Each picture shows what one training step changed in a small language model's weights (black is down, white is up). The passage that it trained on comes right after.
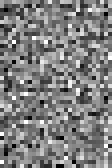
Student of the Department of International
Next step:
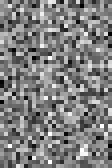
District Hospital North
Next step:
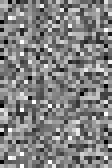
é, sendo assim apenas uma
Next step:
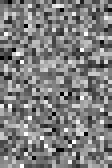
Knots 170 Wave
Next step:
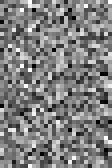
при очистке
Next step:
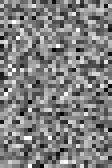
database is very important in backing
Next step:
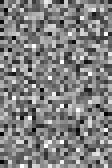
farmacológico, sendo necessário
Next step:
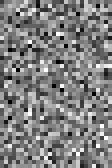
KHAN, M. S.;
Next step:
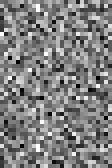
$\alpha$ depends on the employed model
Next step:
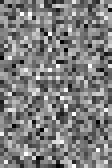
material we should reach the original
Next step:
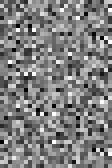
do Rio Pardo,
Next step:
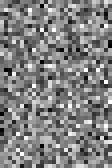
desempenho humano
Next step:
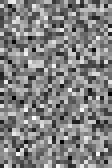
derived from an analysis of the field dependent
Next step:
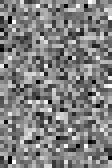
role in achieving organizational
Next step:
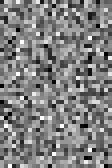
fayllar bo‘lib,
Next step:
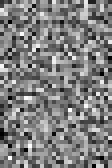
Congestion Management |
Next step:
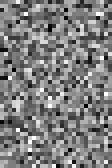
distance of the Lagrangian velocity and acceleration
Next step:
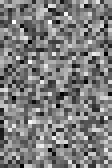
two glass plates produces much
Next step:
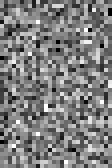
Maria Margarida
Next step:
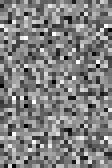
telah didefinisikan
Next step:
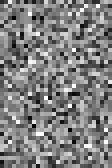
are taken from Ref. [10],
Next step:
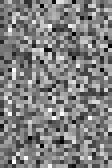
recognize specific sounds such as
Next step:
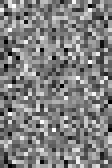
learning, which combines online and
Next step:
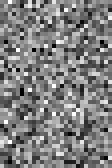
прерада. Оно што
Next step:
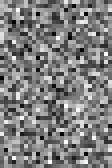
видов нагрузки.
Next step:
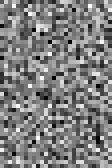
watch (that provide an estimate of
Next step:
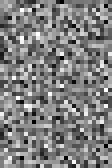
the latter case the feedback can
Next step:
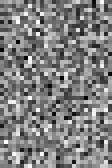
Moreover, while students were typically
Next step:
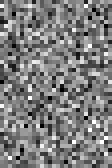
the NNLO corrections taken into account
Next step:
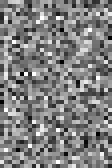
takes out from the grey area to
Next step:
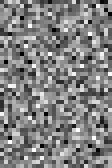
from prior accelerators that rely on
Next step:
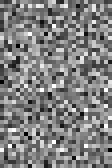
the UCR Physics Department for
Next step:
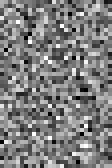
(``large seeds,
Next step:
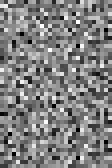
etc. 2 **Jaimé
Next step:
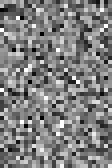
parameters of the nuclear power plant.
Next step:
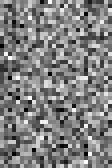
detected with the help of PIR
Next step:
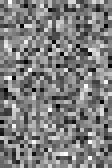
pas générer de
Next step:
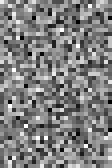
socio-legal structures and non-
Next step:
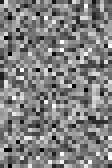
thoughts, doubts,
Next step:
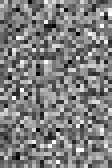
texnologiyasi ham Yevropa
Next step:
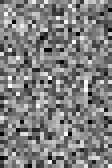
New Answer from a Discrete
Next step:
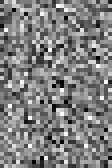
a means of education. The performances
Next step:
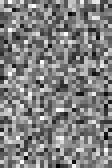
image generation results with and without electron
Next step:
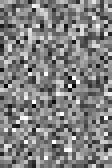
only the data in the 1.1
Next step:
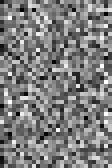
\quad (27)$$ The values selected
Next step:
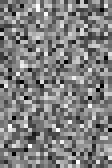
and $\chi_{cJ}$ decays
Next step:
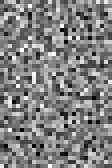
disociándose de los
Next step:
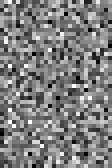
special foster school programs.
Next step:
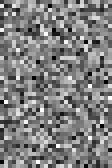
noise affect mobile interaction. We show
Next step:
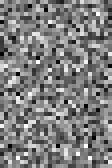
the dependence of the two quantum number basis
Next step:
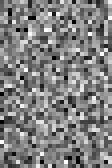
of two primes, which are distinct
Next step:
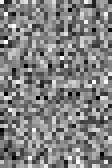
assistive communication, applied research}
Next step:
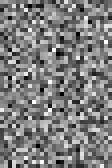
Agenda Pembangunan
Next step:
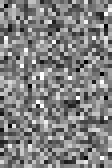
Reusable FBbi
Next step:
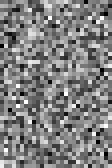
have calculated Andreev bound states for
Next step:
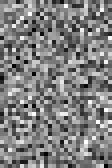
reconstruction. A clearer understanding of
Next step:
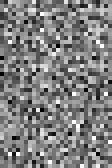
L.L., Hersh,
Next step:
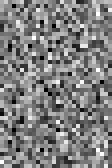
messiah who will come to
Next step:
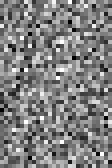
the ERC Synergy Grant
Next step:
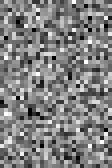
coping, comfort, and
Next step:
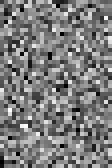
CT: can demonstrate sharply defined
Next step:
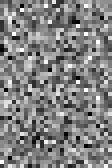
upper-horizontal dashed line
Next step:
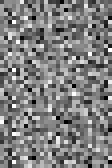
research focuses on environmentally
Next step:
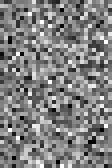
Pie Chart 12. Slum
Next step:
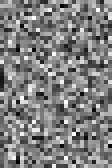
interest: The Authors have no
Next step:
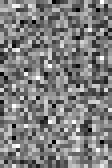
is present. However, measuring the reflection
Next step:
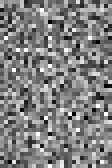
years old in 38% of
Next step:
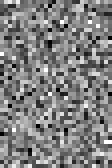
to reduce anxiety in children when
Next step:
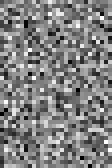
Lam08 Couche Paper
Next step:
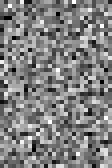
composite laminates are affected by
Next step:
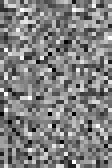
thus causes a change of the sign
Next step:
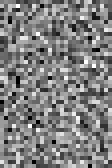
emerging capitalist system. In this
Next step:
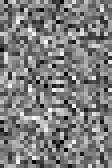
them in the world. The efforts
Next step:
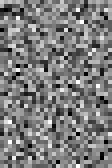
*Ethics out of
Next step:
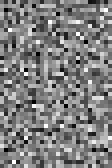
qaraganda eng yuqori
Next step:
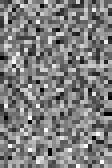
Metrics in General
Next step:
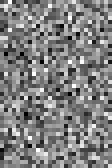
of divorce or separation is
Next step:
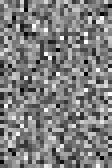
para apreciar con más
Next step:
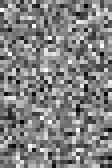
2014; accepted October
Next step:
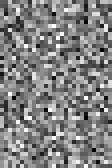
consentimiento informado para
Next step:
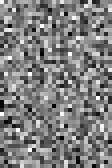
Cloud, the host of the
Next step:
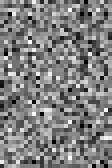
rigorous research.
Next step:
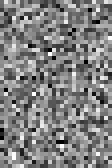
their best version. In a broad
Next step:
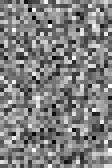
was 12.5 liters.
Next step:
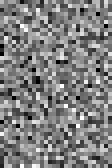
first input for the building of the
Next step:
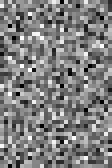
the importance of genotyping multiple
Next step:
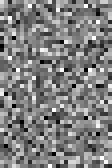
la sobreproducción de
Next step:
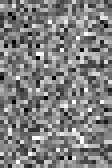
хаталнинг яшил
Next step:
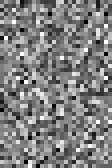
the second component represents an unusual
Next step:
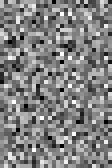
with TFI model.
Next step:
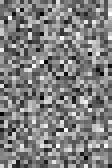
ravishda kichik
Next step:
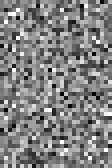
academic achievement in mathematics in
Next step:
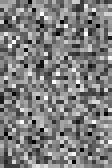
to the detail camera and the
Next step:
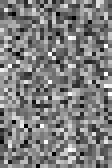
a casuistic rule belonging to
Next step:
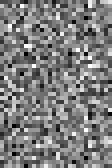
monitoringni amalga oshirishdan
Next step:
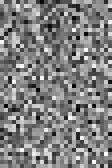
unfavorable Aral Sea
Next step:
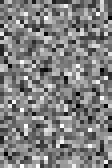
joint models, showing its potential for
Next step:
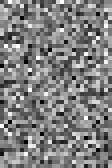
They are some of the most broadly
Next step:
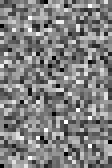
рабочей среды,
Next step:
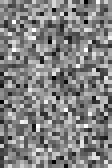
for fungal elements were both
